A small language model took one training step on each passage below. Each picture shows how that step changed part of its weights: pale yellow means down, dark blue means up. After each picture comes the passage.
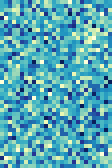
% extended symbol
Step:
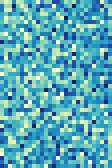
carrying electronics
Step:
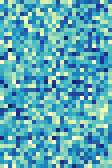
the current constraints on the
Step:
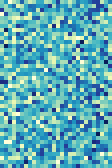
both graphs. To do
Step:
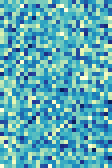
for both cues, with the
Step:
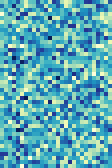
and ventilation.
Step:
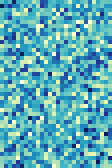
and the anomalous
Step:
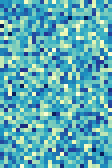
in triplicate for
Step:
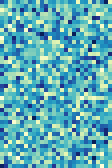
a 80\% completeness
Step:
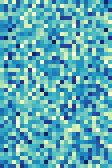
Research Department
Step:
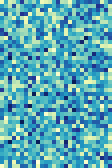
the most locally varying
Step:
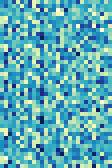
residential records and
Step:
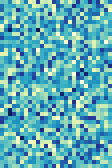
also regularly conducts
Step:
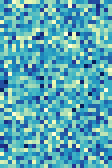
be described as statistical
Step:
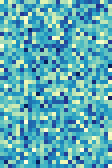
the opposite direction
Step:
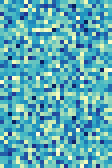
reaches exactly
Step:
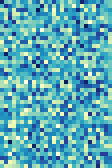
quality and reliability of
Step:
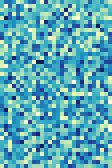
alongside policy
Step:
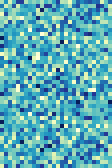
all, the calibration
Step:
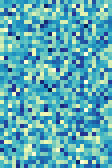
the coalescing
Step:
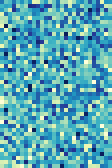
difficulty in working
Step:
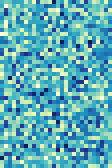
of the internal resonances
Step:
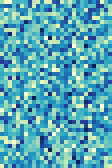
description of the optical
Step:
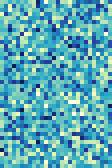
are focused onto the two
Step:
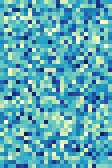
interesting analyses
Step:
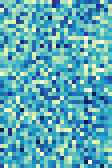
of this peak is still
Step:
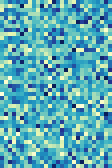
Curtin Open
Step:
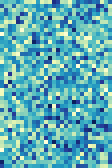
of common objects in the
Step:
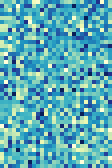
graphene are quite
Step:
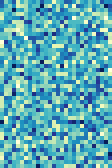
composite materials that
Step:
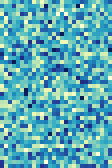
enables the system to weigh
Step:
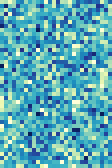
There are many possible effects that
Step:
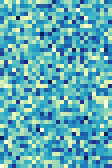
protein separation,
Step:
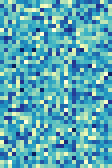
we have a simple linear
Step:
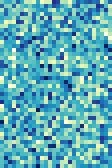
of datasets that compose
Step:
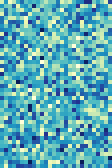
the text, the structure is
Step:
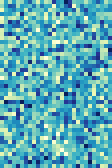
homes. In particular,
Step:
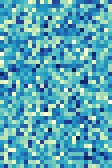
of malaria control
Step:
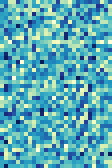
$\psi_2 \textbf{
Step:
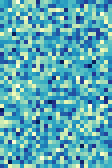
slight modifications that need
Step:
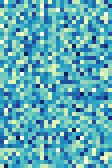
valuable of real-time
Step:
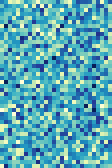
kinetic energy of the system
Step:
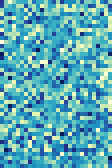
functions, $T_{\rm
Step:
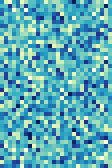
orbital evolution of
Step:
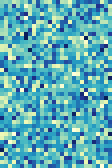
is of high importance to our
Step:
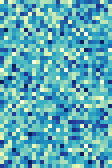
the rotating velocity field
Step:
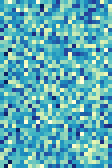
ultimately tends
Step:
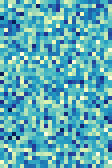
Let's go over the
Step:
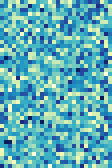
not use a mechanical link
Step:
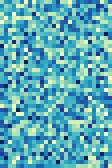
over the whole set. }
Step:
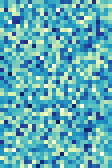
in poor quality of
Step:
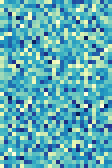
in adolescence.
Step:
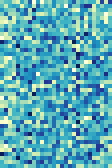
ability to generalise to
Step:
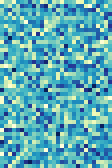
experimental errors. However the
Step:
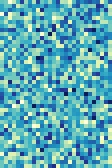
this profile, they are not
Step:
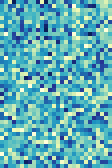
peripheral flow,
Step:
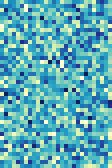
the bundle, since the
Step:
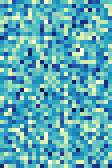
impact the final 3D
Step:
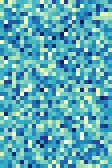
ECRs and with
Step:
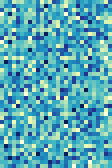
achievements score mean
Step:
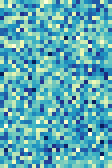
a subset of the content
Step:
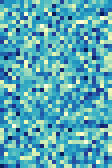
2.8 Closed
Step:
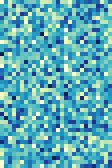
the effects of TDZ in
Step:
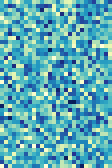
sites) occupied by
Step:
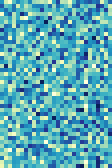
cost, but developing
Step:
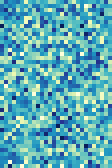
an in-plane field
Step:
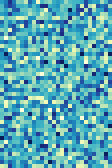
dichromate solution was in
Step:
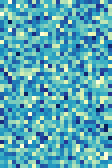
particular, the collision
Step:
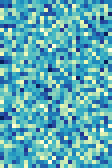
whether they wanted
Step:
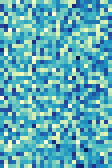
quantitative criteria
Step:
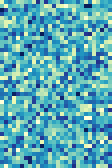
equivalent to the
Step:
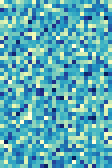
help to foster and
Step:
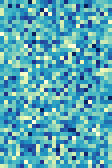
Enabling the New
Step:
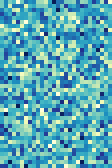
Vlasov kinetic
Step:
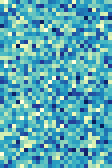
in profile and truncate
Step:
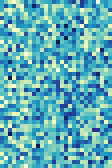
potential accession countries
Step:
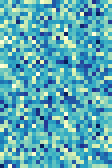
of VHDL commands
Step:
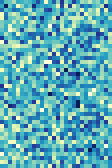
both by diffusion and
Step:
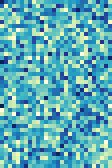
Small octahedral
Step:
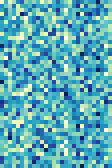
the PEP and,
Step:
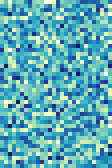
proportions a) b)
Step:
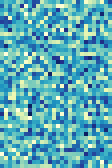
and reliability updates
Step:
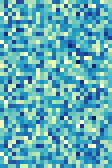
NIRISS data during
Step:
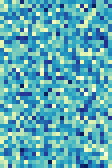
verifiable after its
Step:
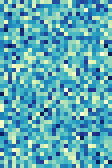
concluded that NN and
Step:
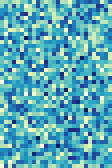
is identified by a representative
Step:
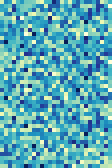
step and leveraging
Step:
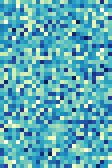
optimal criterion.
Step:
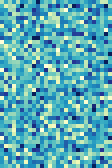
GeV/$c$ at
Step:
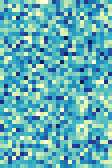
in under 48 hours
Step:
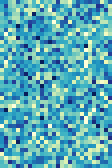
$\eta$. Note that
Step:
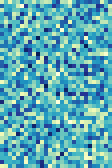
for the evolution of the
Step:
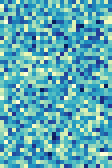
argues that corporations
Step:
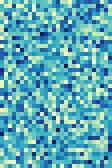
by the type of noise
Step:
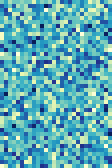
containing the gauge
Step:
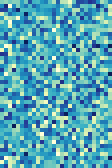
+ a_I \exp
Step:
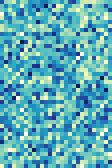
for pre-exposure
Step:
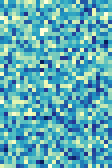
positions but on the
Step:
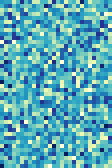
assumed to reflect
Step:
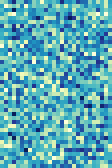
secondaries walls with
